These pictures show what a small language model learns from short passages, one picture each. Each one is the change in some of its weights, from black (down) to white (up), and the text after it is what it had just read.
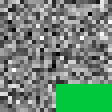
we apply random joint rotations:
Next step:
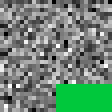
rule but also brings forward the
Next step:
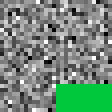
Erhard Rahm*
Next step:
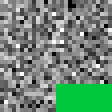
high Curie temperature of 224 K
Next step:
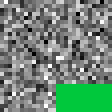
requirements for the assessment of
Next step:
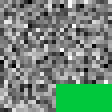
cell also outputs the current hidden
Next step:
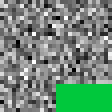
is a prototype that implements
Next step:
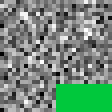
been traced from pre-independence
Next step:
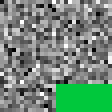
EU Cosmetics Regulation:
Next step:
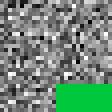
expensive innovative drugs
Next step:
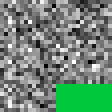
show the optimal model performance. In addition,
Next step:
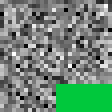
soundness of the theorem
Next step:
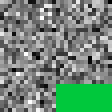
the post-test. Note that there
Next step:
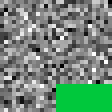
is overlooked, or additional
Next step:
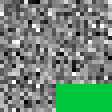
At $\Omega_R\tau \ll
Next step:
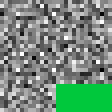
thermalized at the same time, which may
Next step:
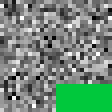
strength, permanent steel
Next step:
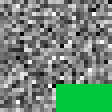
Committee of the Spanish
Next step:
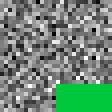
the most abundant membrane
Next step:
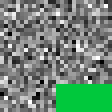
in Nigeria. Keynote
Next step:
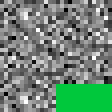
zedge * zedge *
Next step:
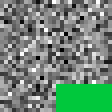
Bank Telescope (GBT)
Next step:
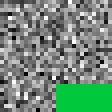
scientists and the opportunity to
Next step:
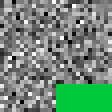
with clinical implications for its
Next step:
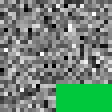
into compact representations, while the fully
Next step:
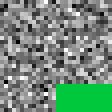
is 1.727. From these it
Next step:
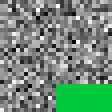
steel fibre reinforced
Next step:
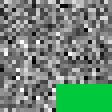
proceeded by a systemic review of
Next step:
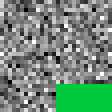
molecule form the orbitals which might
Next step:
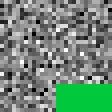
because of the shutdown of
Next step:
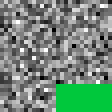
tuples, specified as strings
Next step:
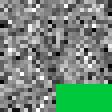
$\overline{\Sigma}$ rotate with increasing
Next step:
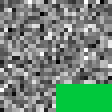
negligible activity shown by the
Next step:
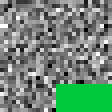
1 Peak area of the standard solution
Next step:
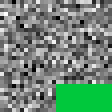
see what kind of information you need to
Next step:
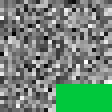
is taken from the fit results obtained in
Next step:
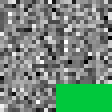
a prefix, representing the POS
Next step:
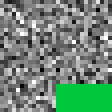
achieved by allowing the electric field
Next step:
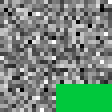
patients entails heightened
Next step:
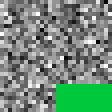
this motivated the companies to
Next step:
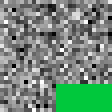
antibiotics were continued.
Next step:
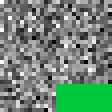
a major public health problem especially in the
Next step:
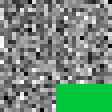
back-action cannot alter the established
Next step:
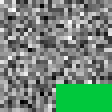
serves as a continuation of
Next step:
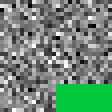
multiple storage options that already exist
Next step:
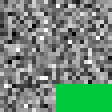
due to spin in the SQUID
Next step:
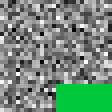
improvement of interlaminar shear
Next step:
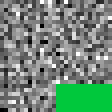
dimensions on the hemodynamic response
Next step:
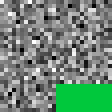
societies equal right is not provided to
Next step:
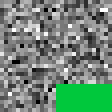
this work, we simply point out the
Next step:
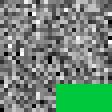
research, Plaxis software was used for
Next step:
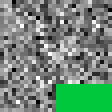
performing fine grain discrimination
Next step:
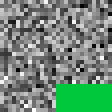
the envelope surrounding HBC
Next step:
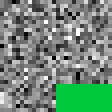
when they will reach their senior high
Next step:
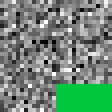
fibre/epoxy composite",
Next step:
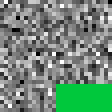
information about the heterotic string even
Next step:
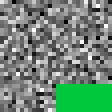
developing and half are diagnosed
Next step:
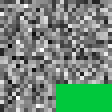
the fact that with the exception of
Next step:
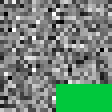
CdS films by an ion
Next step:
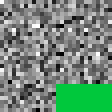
source (e.g., an
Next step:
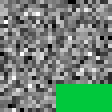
arteries, providing a reliable
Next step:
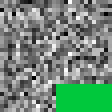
to 24 of the detectors and to an
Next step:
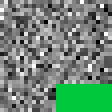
dependence of $S_{b}$ on random
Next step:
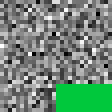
in some male-authored
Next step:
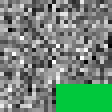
will develop a love and sense of
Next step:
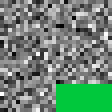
then we find \begin{eqnarray}
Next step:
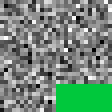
2 litre of fuel per
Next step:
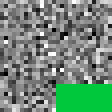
needed. Auditing can be done
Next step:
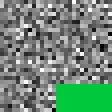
enhance predictability of refractive
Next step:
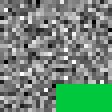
\noindent Implementations of symmetric
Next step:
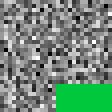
km/h) with various waveform
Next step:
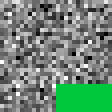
from Hospital University Sains
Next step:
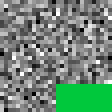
damping rate $\mu$ and the
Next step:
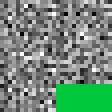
water-soluble, less
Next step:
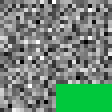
km) during the quiescent
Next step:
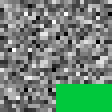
processing magnetization data to
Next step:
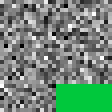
to open circuit potential. This minimum potential
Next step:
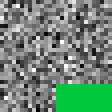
terms of importance for the country.
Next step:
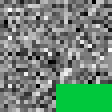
versus distributed nodes Table 2
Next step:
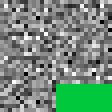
of wild vascular plants
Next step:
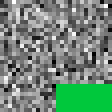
and overall patient expectations. Fixed
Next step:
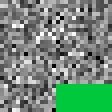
size of the dataset collected, the methods
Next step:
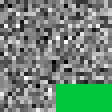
open access to all data obtained in the project
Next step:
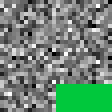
structure for designing standards that includes performance
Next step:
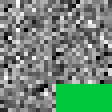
``metadata maximalism'',
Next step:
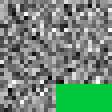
much knowledge about the microbial profiles
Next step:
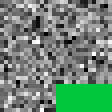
Figure 2 – Average \pm SE
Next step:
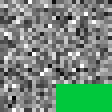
counting rate has been estimated by
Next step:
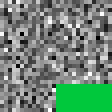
wide variety of different contact
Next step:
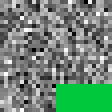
best matching to dilatations is
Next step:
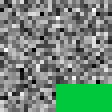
demonstrated competency to provide value to the
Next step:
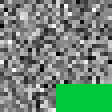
implementing a combined cycle formed
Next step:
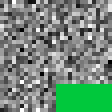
(B). The occlusal
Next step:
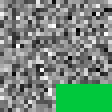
upon exiting the tunnel
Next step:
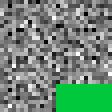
parameter $\omega$ corresponds to the magnetic
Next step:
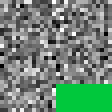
Gbps +16% throughput
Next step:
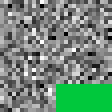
were exorbitant before the
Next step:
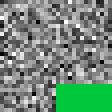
tools will be installed throughout the
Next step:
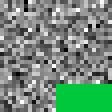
self-reported emotion and
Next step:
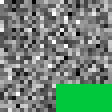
combination of them). So these advanced
